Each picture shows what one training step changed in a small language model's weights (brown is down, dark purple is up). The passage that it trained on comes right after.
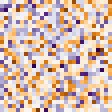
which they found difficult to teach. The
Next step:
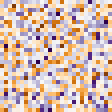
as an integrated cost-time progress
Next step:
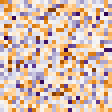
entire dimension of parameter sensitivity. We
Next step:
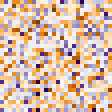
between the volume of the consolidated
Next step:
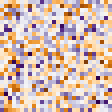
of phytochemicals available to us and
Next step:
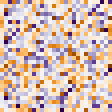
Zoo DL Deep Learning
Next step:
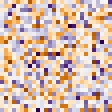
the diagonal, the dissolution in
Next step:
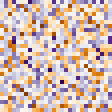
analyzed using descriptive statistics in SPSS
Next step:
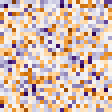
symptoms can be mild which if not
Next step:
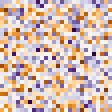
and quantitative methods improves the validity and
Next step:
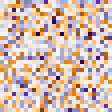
recommended values.* Keywords:
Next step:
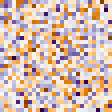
of academia faces nowadays is
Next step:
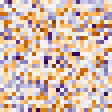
the period of time and with increase in temperature
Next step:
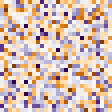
if its GUI is poorly designed and
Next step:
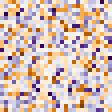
equip non-academic staff with the
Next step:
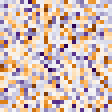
test web page. Six measures are
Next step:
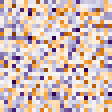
the IEEE EMBS
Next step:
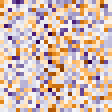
for MMC is decreased because fibres
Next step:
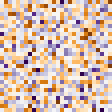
weather station to response to different needs.
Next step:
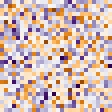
social media platforms (Marchi and
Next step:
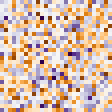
than 4 children each constituted
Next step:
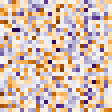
be adapted and the overall MPC problem can
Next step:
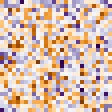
lower than the lignin content in vine
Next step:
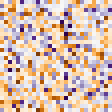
only a physiological process but also a
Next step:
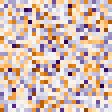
following are simultaneously ensured: -
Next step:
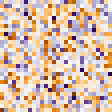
side effects are statistically not significant. In a study
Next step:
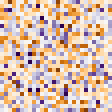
= 0.603$). The correlation coefficient
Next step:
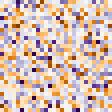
into seven different categories based on the type of
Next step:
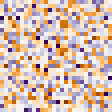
available from the corresponding author upon reasonable
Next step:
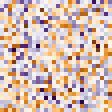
funding is cut. On the other
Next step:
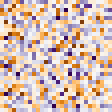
significant at 0.05 percent probability; *
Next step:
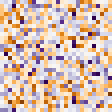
Assembly to establish courts other than
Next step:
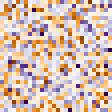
ile akademik etik
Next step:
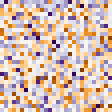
data through interviews with participants to gather their
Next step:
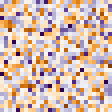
account for most of ~65% of the
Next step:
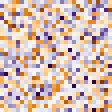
need through the publication of the guidance documents
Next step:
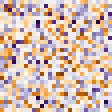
usable on-board ESS elements in
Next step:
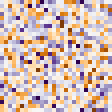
the items pertaining to factual information
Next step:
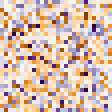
and the recommended number of cycles according to
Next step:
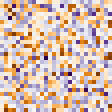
fall asleep at work or in the
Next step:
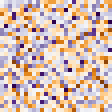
BM parameters T1D was associated with a
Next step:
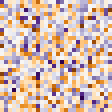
by **CONTROL**. In
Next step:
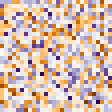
model. The corrected model was statistically
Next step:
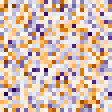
such as fertilizers, soil conditioners,
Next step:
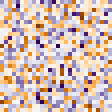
under temperature of SBCF fabric,
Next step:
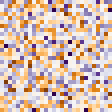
AlphaMissense (29) scores
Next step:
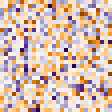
agar. The nucleotide
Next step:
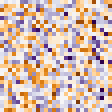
criticism of ILC members, and
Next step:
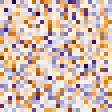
application MBR give better process control than conventional
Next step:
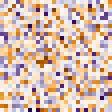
Statistics of the incidence of
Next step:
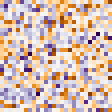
in the literature. Recently in [6],
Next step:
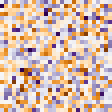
sporting seniority of $13
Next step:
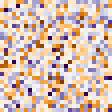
planned road or bridge,
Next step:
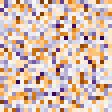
through nitrogen fixation, phosphate
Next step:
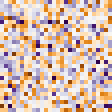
while textbooks remain essential resources,
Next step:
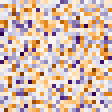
of teaching listening, reading and
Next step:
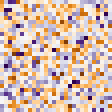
remained almost constant during the time under
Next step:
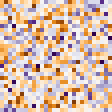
be larger than 2%. This will be further discussed
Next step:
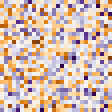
for advertisements in the year
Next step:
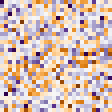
in conferences, roundtables,
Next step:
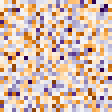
is varied, and therefore mode of analysis
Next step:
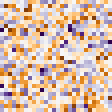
Mallery, 2003), a value of
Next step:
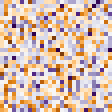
Other laboratories were not included in the
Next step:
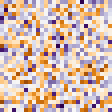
flexus* (PN4).
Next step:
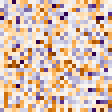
dietary symbiotic supplement on
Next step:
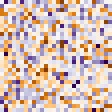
research into the field, we might be able to
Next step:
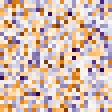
learners in the course of instructional delivery
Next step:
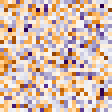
is a characteristic of viscoelastic
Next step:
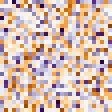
not all of which depend on the interests of
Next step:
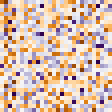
Yudho Prakoso's theory
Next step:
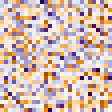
ecosystem around the project. 2.1
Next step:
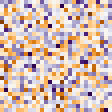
of storage for three months. 4.2
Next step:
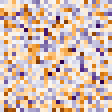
conducting legal work. Gap in existing
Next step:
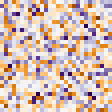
H₂ transportation requires large volumes
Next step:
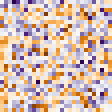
study the mechanisms of Cr and Mo
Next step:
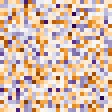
asking, and solving problems,
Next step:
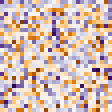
including: the Moving Forward project
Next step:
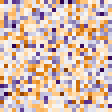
³CERIS, University of
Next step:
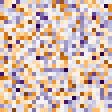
times speedup. Index Terms—
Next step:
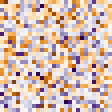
algebraically isolate the y value
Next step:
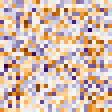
low annual income, low quality of farm,
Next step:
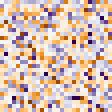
standard methods. A self-made questionnaire was
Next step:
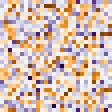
not only acquired the good qualities of life
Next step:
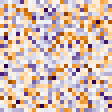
presence of test sets local to the
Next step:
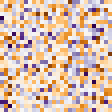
implements a direct transformation from
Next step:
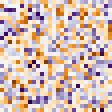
loads during an emergency occasion.
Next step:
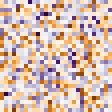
frequency, functions, and brand positioning
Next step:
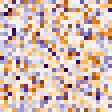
SS3 Student's Population 1
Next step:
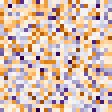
\mathcal{T} being the time
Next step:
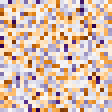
were administered on the back between the shoulder
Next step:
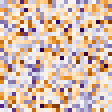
is from 35 to 43 K. It
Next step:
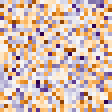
and this shows the efficiency of the mechanism 8.
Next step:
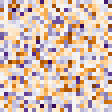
showed weak cytotoxic effect on
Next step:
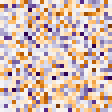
may be enforced by a clear definition
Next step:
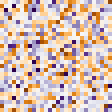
necessitating immediate delivery [8].
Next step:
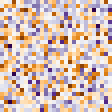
sequential mediation, and moderated
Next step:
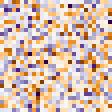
in our country as well, as in the rest
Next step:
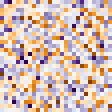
of information security, practices and methods.
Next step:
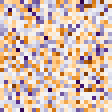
PV module can produce maximum power is called
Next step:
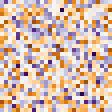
analysis and how they play a major role in
